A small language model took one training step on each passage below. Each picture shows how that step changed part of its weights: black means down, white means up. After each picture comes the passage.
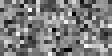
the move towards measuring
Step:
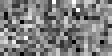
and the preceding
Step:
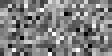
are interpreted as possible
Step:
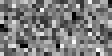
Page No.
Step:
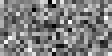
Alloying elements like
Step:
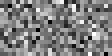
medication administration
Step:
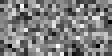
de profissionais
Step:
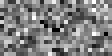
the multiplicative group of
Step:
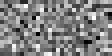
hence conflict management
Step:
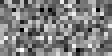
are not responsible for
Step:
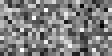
take $I=
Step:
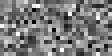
the middle part
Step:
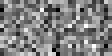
surface area measure of
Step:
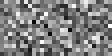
(The similar statement for
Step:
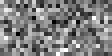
We replace binary search
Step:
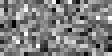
was shown that PDs
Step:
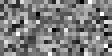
the spatial covariance
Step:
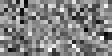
with protective iron
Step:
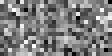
from which the theorem
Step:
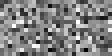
using the Matlab
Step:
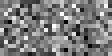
proposal is one of
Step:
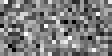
there is a meaningful
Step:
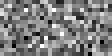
и образования. –
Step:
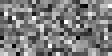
were executed
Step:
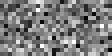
llegaron la
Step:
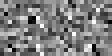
ao seu tempo de
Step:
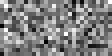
on compacts toward
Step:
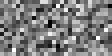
sari bu bir
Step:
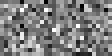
of the business data and
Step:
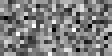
the period of this closed
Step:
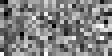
$L \geq
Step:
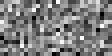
and ladder
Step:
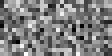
in which social inclusion
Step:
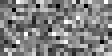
Approach to
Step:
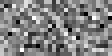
Personal Interview
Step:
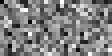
and postprandial
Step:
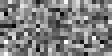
The article reviews
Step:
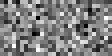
neighbouring or
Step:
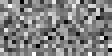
(US – Steel
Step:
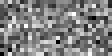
km in distance,
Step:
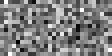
Numerical and
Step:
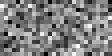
contrast to these results we
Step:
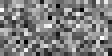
of degraded and
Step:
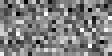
parameter $t$ on
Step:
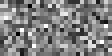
then we are done by
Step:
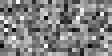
la diferencia entre
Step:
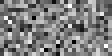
operator for $f$.
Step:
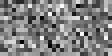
dose will be
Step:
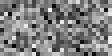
processes of interest; or
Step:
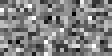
Abate, A,
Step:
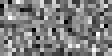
щурів із
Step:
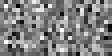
of artificial intelligence
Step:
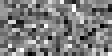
major innovation introduced by
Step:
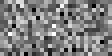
Jacobi operator in
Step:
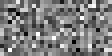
immersions, real
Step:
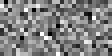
of 2 other cases follows
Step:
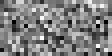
finishes the proof of
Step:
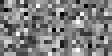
the orthogonal polynomials, are
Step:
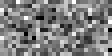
the scaffold was
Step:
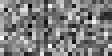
сектору для
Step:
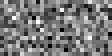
і тоді
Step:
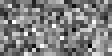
THE CENTRAL
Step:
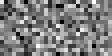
positive effect of loss
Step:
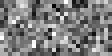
how AI creates new
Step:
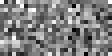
when the solution is near
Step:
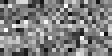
on the specimens
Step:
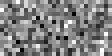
varieties grown under optimal
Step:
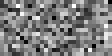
the same working conditions for
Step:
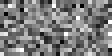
\omega)$, one can
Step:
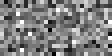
technology, tokenized
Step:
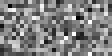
students. In this
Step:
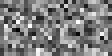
bo'lgan eng
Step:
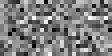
our model using the
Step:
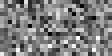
fact is that if
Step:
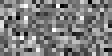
from the TAF
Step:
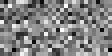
test specimens of
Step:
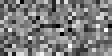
allow for efficient drug
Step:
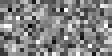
tools: Analysis and perception
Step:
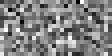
when Spencer,
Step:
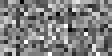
property holds exactly when
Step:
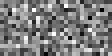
of derivatives $d$
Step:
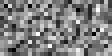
people who are able to
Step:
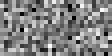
Desa Sayan
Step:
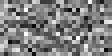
Budapest and
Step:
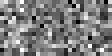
altering the algebraic
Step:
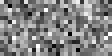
operator $T$ is
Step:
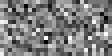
Let $P$ be
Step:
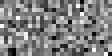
exponential sums involving the
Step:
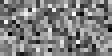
again towards the channels
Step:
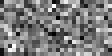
participant age and method
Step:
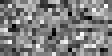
Communicative Management as
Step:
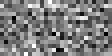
the symbol defined in section
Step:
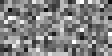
destaca el trabajo
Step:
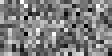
pergunta for
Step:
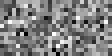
sobie z
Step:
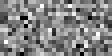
one presented above.
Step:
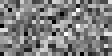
that every vertex in
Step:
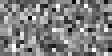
introduction to the
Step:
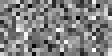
Also presents a conceptual
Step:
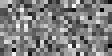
write $w$ as
